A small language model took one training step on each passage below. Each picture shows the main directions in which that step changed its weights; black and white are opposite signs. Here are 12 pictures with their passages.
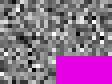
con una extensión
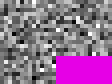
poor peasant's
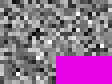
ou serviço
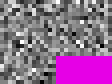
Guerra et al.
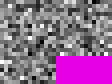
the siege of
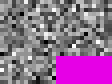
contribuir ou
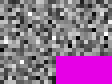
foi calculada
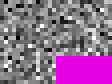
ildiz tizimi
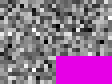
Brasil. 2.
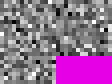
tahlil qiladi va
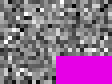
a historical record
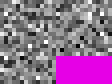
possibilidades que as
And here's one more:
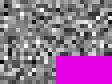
menor custo de
